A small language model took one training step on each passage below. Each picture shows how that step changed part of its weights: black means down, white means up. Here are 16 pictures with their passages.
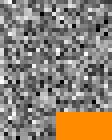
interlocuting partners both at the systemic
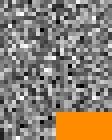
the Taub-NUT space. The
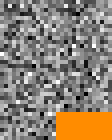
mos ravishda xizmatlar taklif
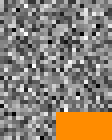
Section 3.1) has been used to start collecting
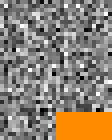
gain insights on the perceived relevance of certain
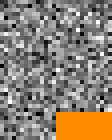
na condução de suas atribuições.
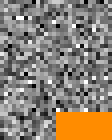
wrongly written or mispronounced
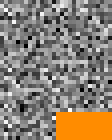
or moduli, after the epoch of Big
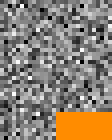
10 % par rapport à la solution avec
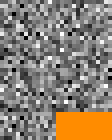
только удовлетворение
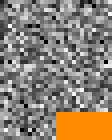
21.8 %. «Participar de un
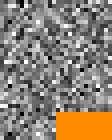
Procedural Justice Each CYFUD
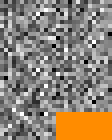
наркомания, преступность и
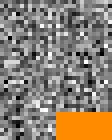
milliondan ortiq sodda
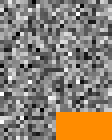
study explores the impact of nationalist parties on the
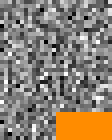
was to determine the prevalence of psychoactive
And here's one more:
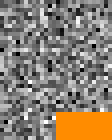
(2.1). We obtain an upper bound on
